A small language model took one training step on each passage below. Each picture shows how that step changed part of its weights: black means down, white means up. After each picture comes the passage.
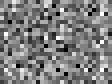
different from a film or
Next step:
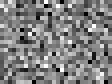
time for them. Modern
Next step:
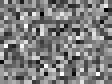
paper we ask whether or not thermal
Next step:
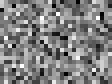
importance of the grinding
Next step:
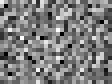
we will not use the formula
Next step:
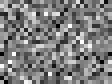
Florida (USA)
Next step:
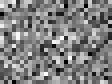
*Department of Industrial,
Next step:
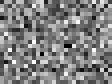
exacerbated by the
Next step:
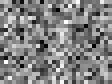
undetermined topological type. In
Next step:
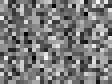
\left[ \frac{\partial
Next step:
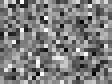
Light intensity = 10.4
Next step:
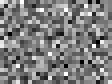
This is meant to allow a
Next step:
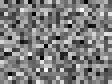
experts in the field of causal
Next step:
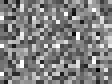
\pi \sigma^{\prime}
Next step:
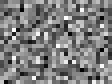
two things we know about concept
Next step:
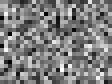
By Indian Society for Education
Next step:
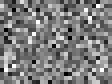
for the ultraspherical
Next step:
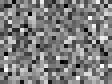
theorems have been proved for
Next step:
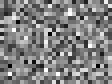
still missing to obtain a full
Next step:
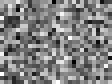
of Laurent expansion,
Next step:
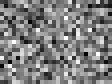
wireless fading are assumed to
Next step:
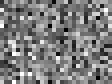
Thus $M^n$ is
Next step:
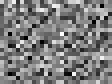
is strongly affected by the length
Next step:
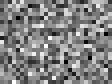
exact sequence $$\cdots \to
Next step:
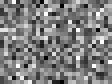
of the system is $[0,
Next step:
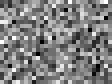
personality. C. To
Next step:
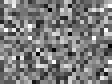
is presented on screen may also
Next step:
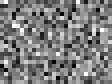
by different symbols as illustrated in
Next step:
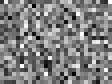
\proof Use the result
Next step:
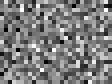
term: \begin{align*}
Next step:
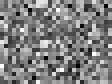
Levi-Civita connection
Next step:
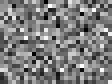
time delay evaluated in these
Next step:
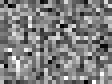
be absorbed to define
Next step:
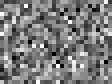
study about a microscale model to
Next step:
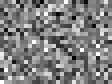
or radar system to detect
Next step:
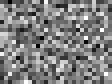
study its functorial properties. In
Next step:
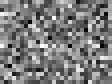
impossible. Finally, if
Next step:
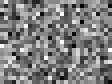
(over 100 fossil and
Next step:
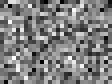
is better to truncate the
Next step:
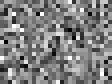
to convex sets belonging to
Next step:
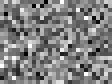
heavy baryon we
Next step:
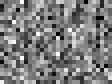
have shown no interest to keep
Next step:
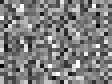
\sim \pi R^2
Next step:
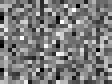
geographical region, and
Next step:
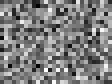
by a "light fluid", such
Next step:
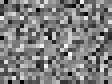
ability to prioritise tasks within
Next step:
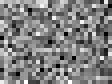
and para-clinical
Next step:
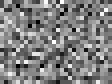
admit a volume form} if
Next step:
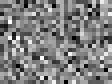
systems by implementing an outlier
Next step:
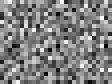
profession, engulfing in
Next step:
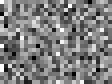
and $t=\e\hat
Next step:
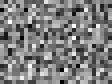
This change in interpretation seemed to
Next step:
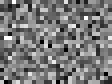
be presented elsewhere. We
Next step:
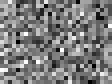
reflective journals. The quantitative
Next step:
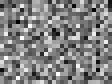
\begin{thm} Let
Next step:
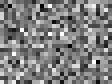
\mathrm{SRL} &
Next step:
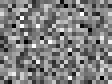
composed of an ansatz
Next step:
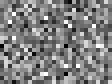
justified if they are
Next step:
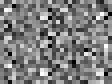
In particular, since we find noise
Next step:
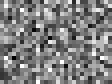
is applied to the plant model,
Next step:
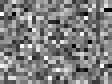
machine (SVM) performed
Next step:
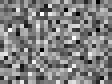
homomorphism, so that it embeds
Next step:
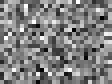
meat per week is not
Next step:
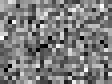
$z$-axis, representing the
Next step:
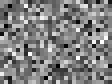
For the combined data we use zero
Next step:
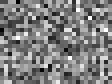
The objective of the study is to
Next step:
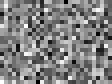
external magnetic field, and $L
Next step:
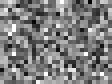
Feingold KR.
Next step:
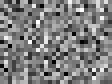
intrinsically different from the
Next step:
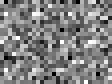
Kalirajan, Department of
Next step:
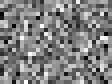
the diagonal) $d$ and
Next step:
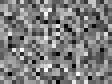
already at the temperature corresponding the transition
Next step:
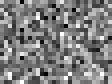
cluster expansion approach necessitates
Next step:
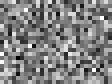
objections to abolishing
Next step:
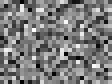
effective crisis management within academic
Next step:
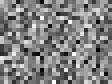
elements of $J$ that are
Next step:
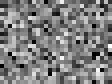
argument strictly speaking applies only for
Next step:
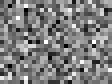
are confined in the symmetric
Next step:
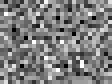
using ultrasonic treatment
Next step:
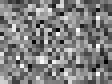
to avoid the long-term
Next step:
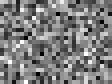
voltage $u(t)$ is
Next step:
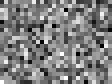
the smoothness of their optically
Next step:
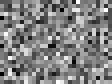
to solvent type, dispersion solid
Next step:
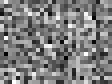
$A$. Thus $a
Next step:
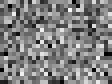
problem explicitly for all graphs.
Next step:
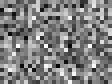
from Khovanov's diagram
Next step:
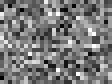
selected maternity files using
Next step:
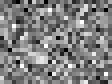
A rich source for vector-valued
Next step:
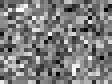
108. The broad peak in
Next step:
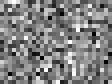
in the sum rate compared to
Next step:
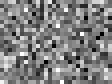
cracks to form. Under
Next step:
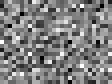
50 questions in the form of multiple
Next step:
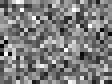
is so strong that in some cases
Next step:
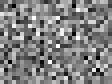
\end{equation} Since the
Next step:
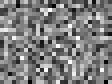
of the physical effects associated to the
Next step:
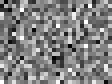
\cdot \rceil$ denote
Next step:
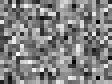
size, robust constitution,
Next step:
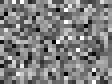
Cu exceeded the partition coefficient
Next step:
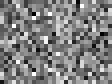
what strategies Matlab follows.
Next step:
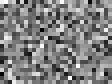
front of $\vs$ is
